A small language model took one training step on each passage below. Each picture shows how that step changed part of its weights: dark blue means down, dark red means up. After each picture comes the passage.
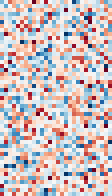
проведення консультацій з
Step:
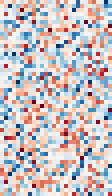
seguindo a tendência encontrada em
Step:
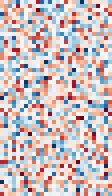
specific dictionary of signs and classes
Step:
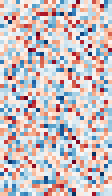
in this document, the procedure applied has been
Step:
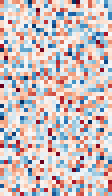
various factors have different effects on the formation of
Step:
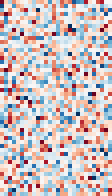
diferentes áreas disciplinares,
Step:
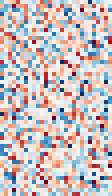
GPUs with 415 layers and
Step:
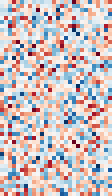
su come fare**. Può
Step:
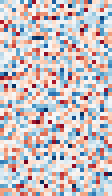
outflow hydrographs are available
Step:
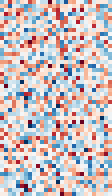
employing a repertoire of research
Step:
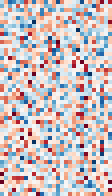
художниця Марія
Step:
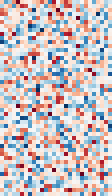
важное политическое значение.
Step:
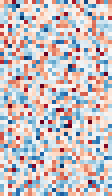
model, complex surveys, American
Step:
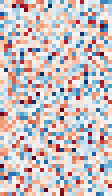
sotto il controllo degli
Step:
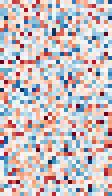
but the relevant content and style of the
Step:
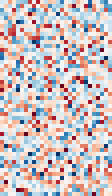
the Years of Independence
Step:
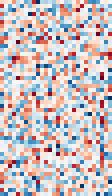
Civil en 1992, Maestría en
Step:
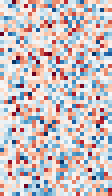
Factores de Configuração
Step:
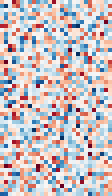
Towards Sustainable Development in Academic
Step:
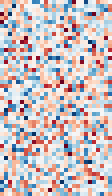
extracted from the OLI and SPOT
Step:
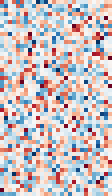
on birth rates, fertility rate and
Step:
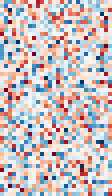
characterised. It has been observed that
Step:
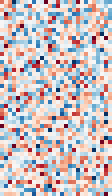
instantaneous. In this way,
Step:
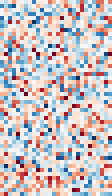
ma’no anglatadigan,
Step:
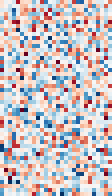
acids were of Fluka
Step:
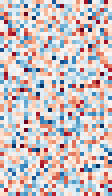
у периферичній
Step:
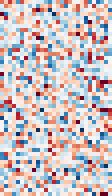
(pitch) (Tim
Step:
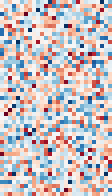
technology, media is now inevitable even
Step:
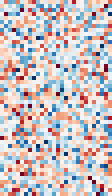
água perdida antes de chegar
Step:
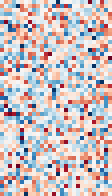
muammoni hal qilish va mantiqiy
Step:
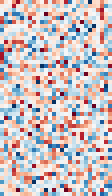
other kind of “noise” as for
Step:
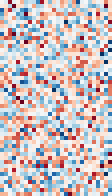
production on a high level without phones and
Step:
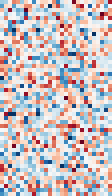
SIGCHI International Workshop on
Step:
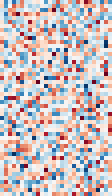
временные работники,
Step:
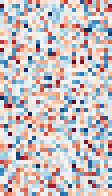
Slutsky A,
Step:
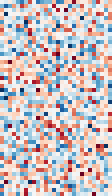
has to solve not only educational tasks,
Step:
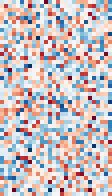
psychological well-being explained by the positive
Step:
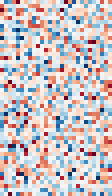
voltage of the optical phase modulator
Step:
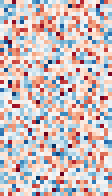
characterized by a very slow moving
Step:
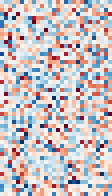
obstacle to enhancing local government
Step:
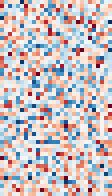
could be studied. The phenylated products
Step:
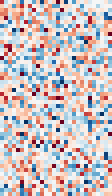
that concepts and intuitions are presented by
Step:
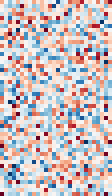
uncomplicated vaginal delivery.
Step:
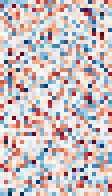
города Ферганской
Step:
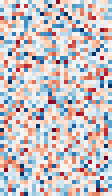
molar conductance, magnetic,
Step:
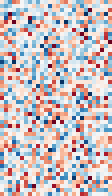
поліном третього
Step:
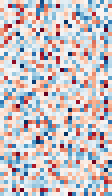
Personnel as Assessed by
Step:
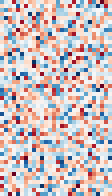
harus dirancang agar mudah
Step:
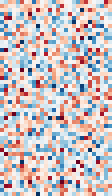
dasturlarini moliyalashtirishga
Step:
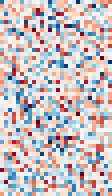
review on processes, applications, and digital planning
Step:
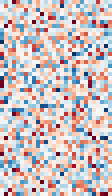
on (19) and continue with equation
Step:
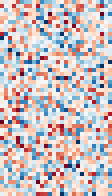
implementation of some key words, as key words
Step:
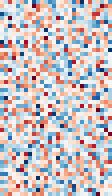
water is 0.1mg/l
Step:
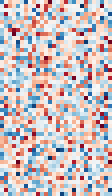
тенденції розвитку продуктових
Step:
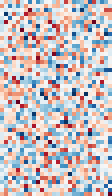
around the impacted ponmo. This
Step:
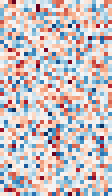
conclusion, it has been shown that
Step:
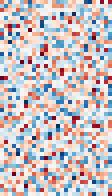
Carlos. Acreditado al
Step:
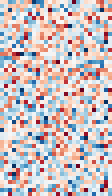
social, economic and environmental factors of development;
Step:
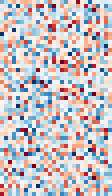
reflexionar desde el campo de la
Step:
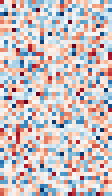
observed differences in cell potential among different
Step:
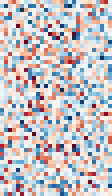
berish lozim. Har bir
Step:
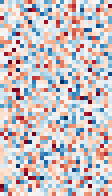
de conectar ambos mundos,
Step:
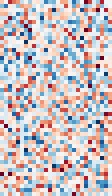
по предмету внутри
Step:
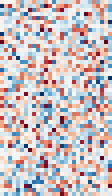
на території нашої
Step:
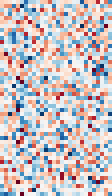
dominante na Europa desde a
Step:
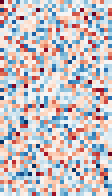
or > 60 years) and often only in
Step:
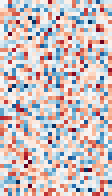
was helpful, it didn't go
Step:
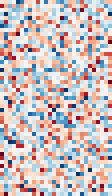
se “a gente não sabemos
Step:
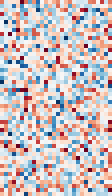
yıllık Ali Abdullah
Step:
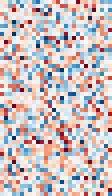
compare the donor properties of the
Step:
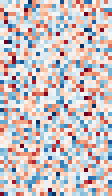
в использовании этих результатов
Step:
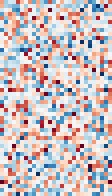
and numbers in social media is 22%,
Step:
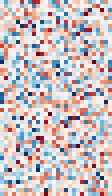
і плодоносила.
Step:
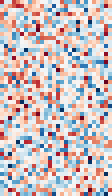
long the latter will last, or if
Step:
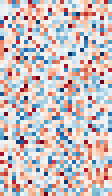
qizlar va ayollarning
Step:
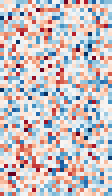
uchun maktabgacha ta'lim
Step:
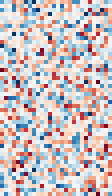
инвестиционных проектов по
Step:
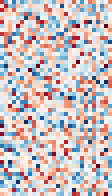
codes: PU=Public,
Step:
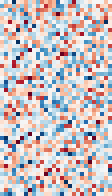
improved the structure of the curriculum, teaching
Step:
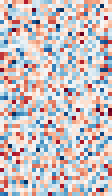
S. Seubsman, and
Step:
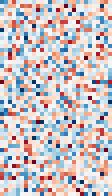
não conectou-se com o
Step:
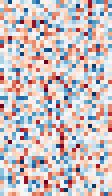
malaka talab qiladi. Bu
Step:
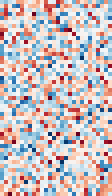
byams tshes ring
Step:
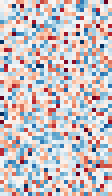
terrestre (TLS) e
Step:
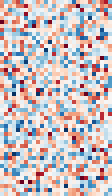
harmony, multiculturalism
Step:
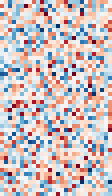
infections. *Candida* species
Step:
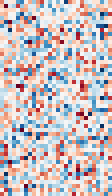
образования // European research. 2019.
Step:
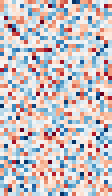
the Gulf of Guinea, the
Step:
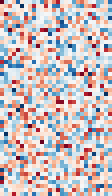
concluiu que a maioria dos
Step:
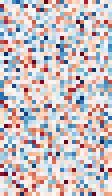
bo‘lishi kerak edi.
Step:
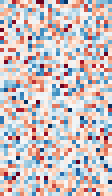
creusés dans la roche.
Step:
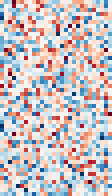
un support constitutionnel au
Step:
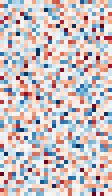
Reasons behind such wide differences
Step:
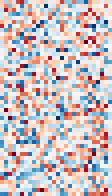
ularning kommunikativ vazifalari,
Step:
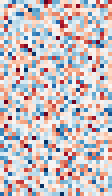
GENESE DE LA
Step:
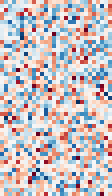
Pencahayaan - BSN
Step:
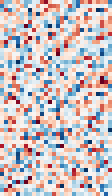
de datos se desarrolló
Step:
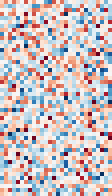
vários exames desde a sua
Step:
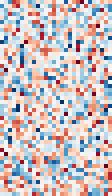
fine needle aspiration
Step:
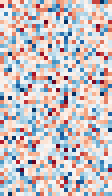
desse vício decorre um risco
